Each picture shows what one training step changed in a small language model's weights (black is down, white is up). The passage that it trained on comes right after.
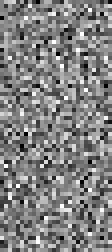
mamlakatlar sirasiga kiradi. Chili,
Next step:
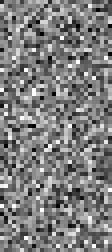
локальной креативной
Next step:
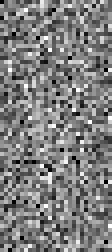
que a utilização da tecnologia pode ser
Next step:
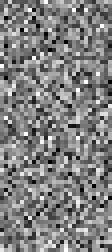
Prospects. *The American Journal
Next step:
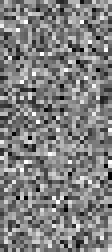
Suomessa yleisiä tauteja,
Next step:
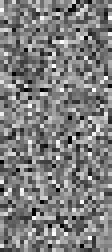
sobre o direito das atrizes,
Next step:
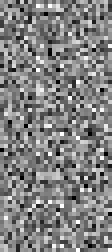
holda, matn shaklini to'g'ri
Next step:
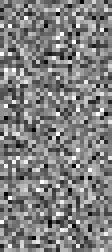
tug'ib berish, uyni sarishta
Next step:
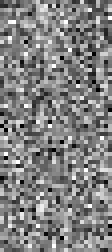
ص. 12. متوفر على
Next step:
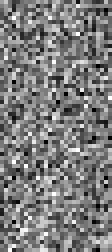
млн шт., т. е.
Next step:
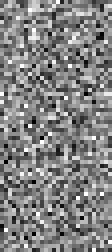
словопорядку в різних
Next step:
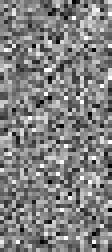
derecho universal, pero requiere de una
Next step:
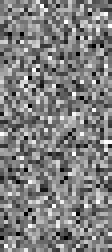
"Mamlakatimizda xorijiy
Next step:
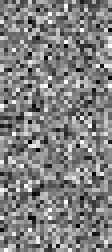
apprendre une langue implique non
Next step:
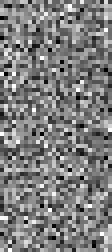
corespundere cu tipurile
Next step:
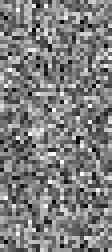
de vozes — e que reserva tempo
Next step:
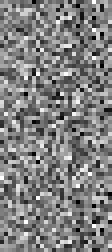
пріоритетам науки і
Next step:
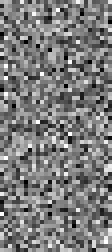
inancının yer aldığı romanlara
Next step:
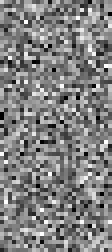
йому сто, чи скільки,
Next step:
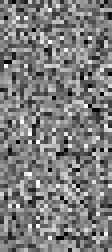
tomonidan muvaffaqiyatli boshqarilishi yotadi.
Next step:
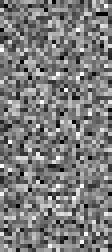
avlodni tarbiyalash davlatimiz siyosatining
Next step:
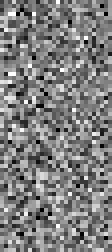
matn va hujjatlarni yaratish bo‘yicha
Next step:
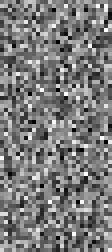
de délimitations représente la
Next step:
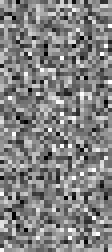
mekân süs bitkisi
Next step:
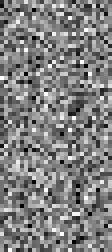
тісному контакті один з
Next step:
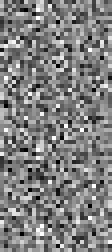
oladi: - asosiy fondlarni sotib olish
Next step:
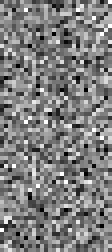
дикцией: некачественное
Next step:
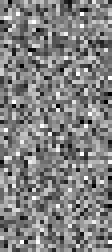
mamlakat — Qozog'iston,
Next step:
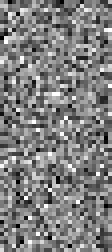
o'tamiz. Shoira 1958-yil
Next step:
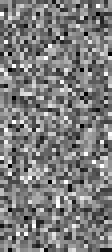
Palabras clave Insuficiencia
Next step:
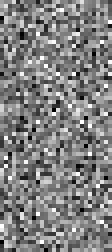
and lesion progression. **Case
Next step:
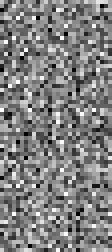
Talabalarda ilmiy dunyoqarashni shakllantirishda
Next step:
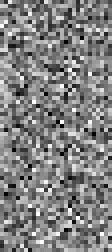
kun va undan ham ko'proqni tashkil
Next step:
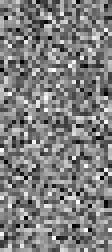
y proliferación celular. *Rev.
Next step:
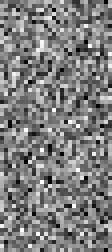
a Segunda Guerra Mundial, mormente
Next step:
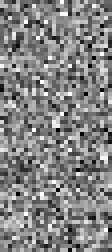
Cities Network, Europe.
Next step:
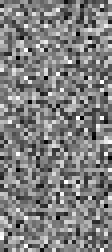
O'zgaruvchi O'rtacha Std.
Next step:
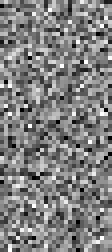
от тяжести острого
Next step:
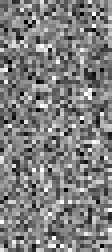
Gabriela da Paz Miranda
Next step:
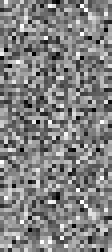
mumkin. Darslikning 41-betida
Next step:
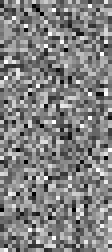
self-checkout tizimlari,
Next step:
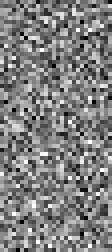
Sochi shahrida O'zbekiston Respublikasi Prezidenti
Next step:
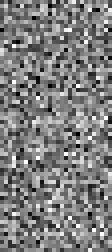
non sono riconosciuti,
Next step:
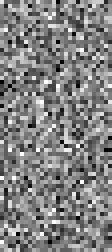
воинского коллектива. В
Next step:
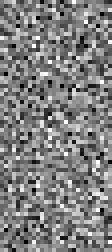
saqichsimon massa hosil
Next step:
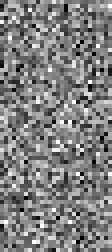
Roy Alfaro. 2008. “El
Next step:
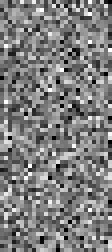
personalidad, el temperamento, la capacidad
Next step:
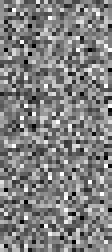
menganalisis dan mengukur publikasi
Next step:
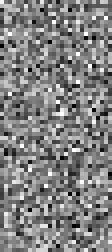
2022, with Brazilian articles,
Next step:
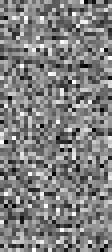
restrições quanto a validação e
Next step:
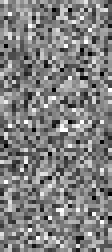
incapazes de se libertarem do
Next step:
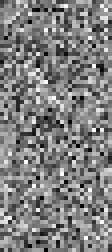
(score 1) tot 'bijna
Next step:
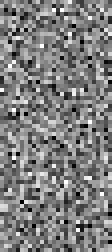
identificación. Para la recolección de datos
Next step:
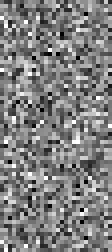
развить базовые языковые
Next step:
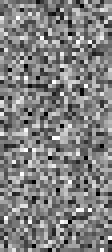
шу жумладан, хорижий
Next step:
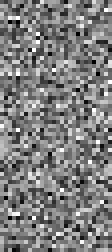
aynan ertaklardagi axloqiy
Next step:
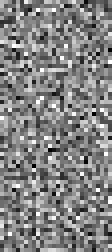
Mustafоеv S.M.
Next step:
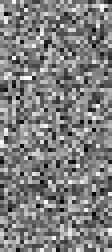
particulier l'expression orale,
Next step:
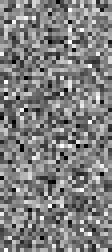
ya da ekşi mayalı hamurdan
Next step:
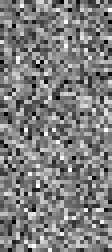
requisitos mais relevantes para que se
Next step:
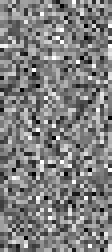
ona tili darsligida undosh tovushlar
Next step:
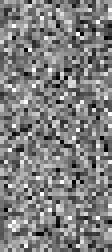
ano. II. Acesso a serviços
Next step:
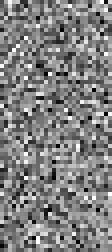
samarali suyuqlik xromatografiyasi
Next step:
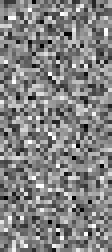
ni tashkil qiladi. Bu ko‘rsatgich
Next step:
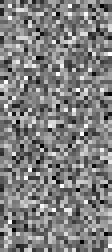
муносабати, муаммоли
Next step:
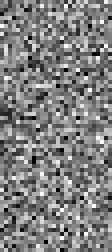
женщина Annotation: The
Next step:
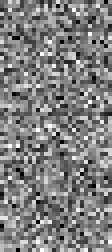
DECOR)** M.Yu.
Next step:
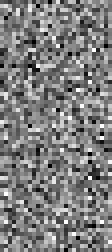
o conoces un jardín sensorial?
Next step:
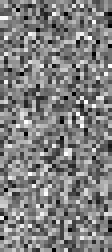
вселенской Тишины,
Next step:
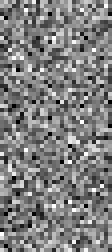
*Graduate Research Papers*,
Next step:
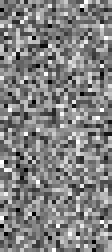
pakketsoftware van relatief
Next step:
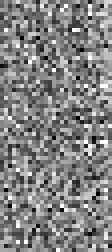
скоротливої функції матки є
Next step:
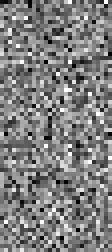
de diagrama de flujos del sistema categorial
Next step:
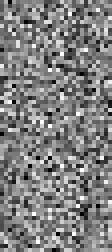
kishiga yaqin bir salmoqqa ega
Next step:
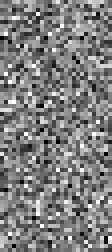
muhandisligi” yo‘nalishi
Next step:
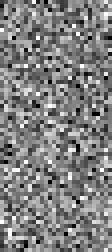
lama dirampas oleh orde baru.
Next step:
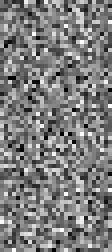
va grammatikasi kafedrasida
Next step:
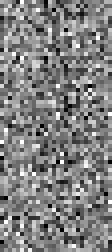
aún, hasta pudo haber un acto
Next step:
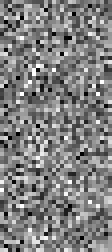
TAHRIRIYAT KENGASHI
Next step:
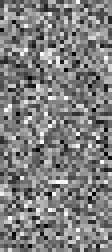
trabaja). No existe una definición exacta
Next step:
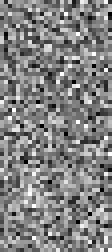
вихідну точку, але вже
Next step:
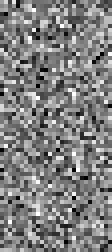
ta'sirini o`tkazdi.
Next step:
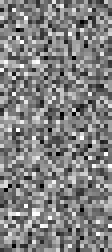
“Kosa-kosa”, “Xadir
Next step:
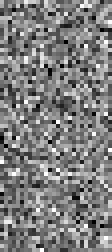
propriedades terapêuticas de
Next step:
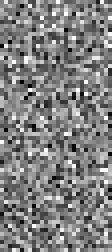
a context of climate uncertainty and
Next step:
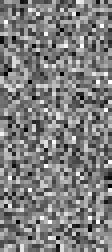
la ciberseguridad. -
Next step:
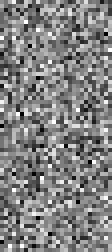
interactions sociales avec des congénères et des
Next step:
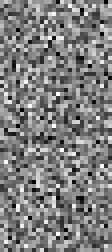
keng ommalashib bormoqda.
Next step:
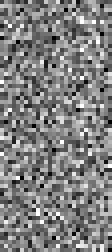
sıyaqlı somatikalıq
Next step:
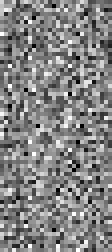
1,082 sedangkan nilai sig.
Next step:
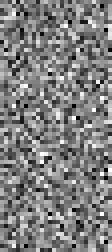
ega bo'lsa mablag'larni jalb
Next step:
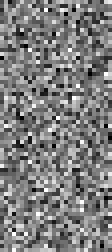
se porta diante de um texto
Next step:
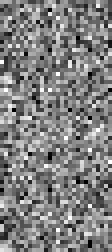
// Современное промышленное и
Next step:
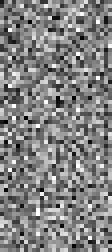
tujuan organisasi. Definisi
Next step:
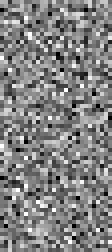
asoslari, global va milliy tendensiyalarga mos
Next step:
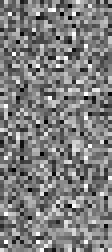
akibat keterbatasan resolusi
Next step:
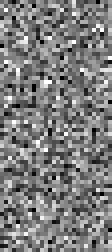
организационно-тактические особенности
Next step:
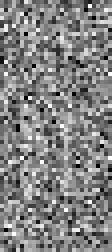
Поряд з існуванням
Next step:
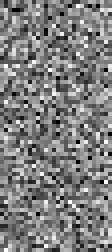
se han guardado los archivos
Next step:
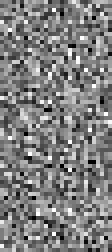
versle taikomų strateginio
